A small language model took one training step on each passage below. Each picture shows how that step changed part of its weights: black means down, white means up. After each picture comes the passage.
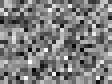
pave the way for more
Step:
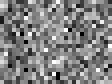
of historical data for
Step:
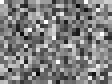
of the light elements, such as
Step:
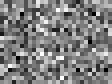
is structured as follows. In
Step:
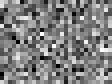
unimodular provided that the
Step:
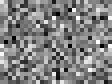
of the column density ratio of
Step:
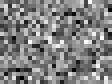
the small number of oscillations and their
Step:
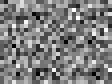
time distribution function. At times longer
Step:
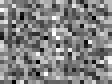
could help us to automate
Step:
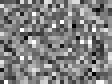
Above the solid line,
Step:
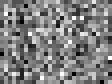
\end{subequations} where
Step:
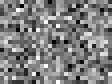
ratio: computed as the log of
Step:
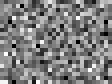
interval, each agent occupied a
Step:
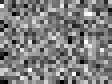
The periodic autocorrelation of
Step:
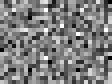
pipelines evolve through the
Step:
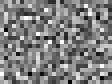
${\Pi ^{\vartheta
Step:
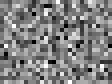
and longitudinal optical phonon-assisted
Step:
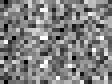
from the various processes are summarized in
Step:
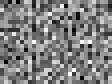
leading order, the model provides a
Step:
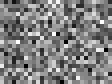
of LiB data, a
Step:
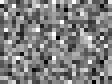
Quantum Gravity Scenario
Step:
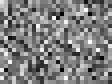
in Fig. 2 shows M
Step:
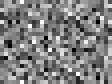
semi-groupes dans le
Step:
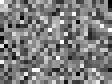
to (d), the pink
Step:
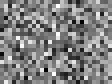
the gain factor. The reduction of
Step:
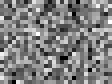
significance of this effect is that it
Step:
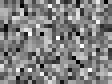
decorations are applied, some
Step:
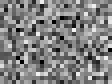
long-range order, a typical
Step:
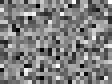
emitters). As a result,
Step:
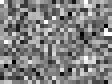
of this pole from a systematic
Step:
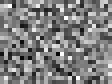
implying the presence of SR.
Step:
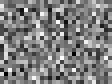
syndromes in state
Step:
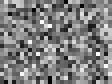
entangling surface being a sphere
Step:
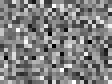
the IEMOCAP benchmark dataset
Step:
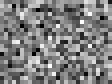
sample of hot cores. We
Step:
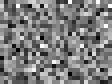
capabilities, and electroformed
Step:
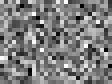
inflation \footnote{ Although for
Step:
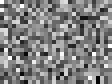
in apparent contradiction to
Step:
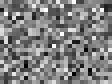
player in the new physics searches
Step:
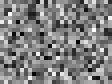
cross-section, which in combination
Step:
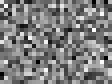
(Linear Utility).}
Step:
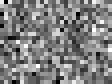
is that $\tau_B$
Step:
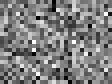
one orientation, the kink position
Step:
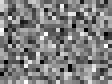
simulated values of the AR and SP
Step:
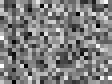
by an RF chain, and
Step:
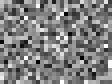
occur, since there is no
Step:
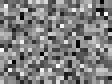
into chip design. The results
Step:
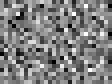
a change on the Hubble parameter can
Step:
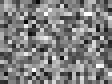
Our calculations use the plane-wave
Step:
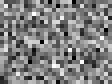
energy} We now substitute the
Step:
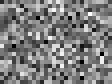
by increasing the trapping time.
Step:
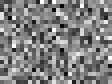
Estonian Science Foundation
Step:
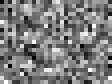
in the policy detail view shows an
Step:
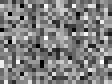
with positive elements along the diagonal,
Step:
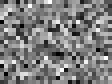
plotted as a function of the radius
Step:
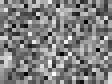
logical next step is to use
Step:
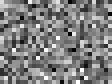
(receiving side,
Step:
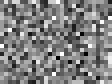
of hundreds of years
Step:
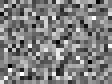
is 1, chunk size
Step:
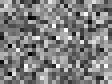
They also use software tools to calculate
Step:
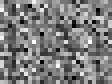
a metallic waveguide, and
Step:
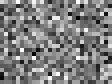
evolution temperatures in perovskite
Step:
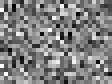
almost harmonic and, thus,
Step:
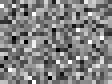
from the coincidence of the intrinsic
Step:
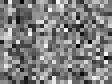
to find the protocol that used for
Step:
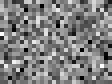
term, the Hamiltonian can be written
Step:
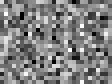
can introduce a non-zero
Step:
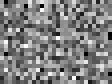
$\Psi^{\alpha}$ are finally
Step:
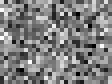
so have no choice but to
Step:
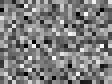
To account for additional information about
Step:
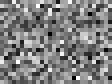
photon-limited regime and significantly
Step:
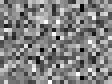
are deterministic, we used the
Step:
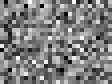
cables are 40 GHz and 20
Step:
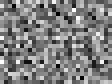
axis) and the hardness ratio
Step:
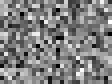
with distance that a cosmological constant
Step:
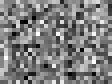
are the flux limit and the way
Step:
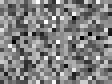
decay of the non-equilibrium
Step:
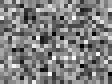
the K\"{a}hler
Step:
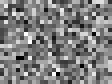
\cite{BFK} is
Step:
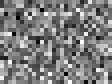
quantum repeater architecture. The next
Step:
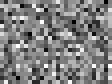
amorphous and crystalline
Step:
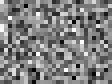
injected noise at channel B of
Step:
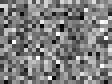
{\it Note that the dark energy
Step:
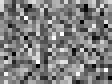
J. Blatt, and
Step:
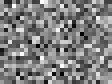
required for the entire optimization was equivalent
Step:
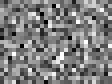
mismatches in photon decay rates
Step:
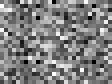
based on the Rayleigh
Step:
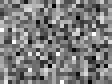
under Hermite–Gauss beam
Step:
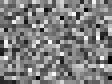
below $\mpl $. It decreases
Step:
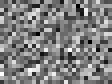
{follows}. First,
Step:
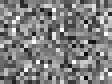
consistent with vortex filament work
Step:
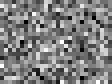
is defined as the projection over the
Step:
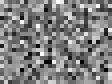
hyperparameters for \textbf{DI
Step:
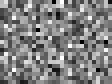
\hline 2\\ \hline
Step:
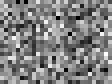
as well as for each variant
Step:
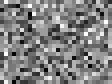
matrix element \begin{equation}
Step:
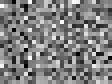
On the other hand, the
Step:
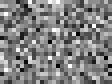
in our Solar System, such as
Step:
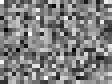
popular calibrators are
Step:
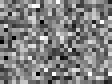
of a disc with the same accretion
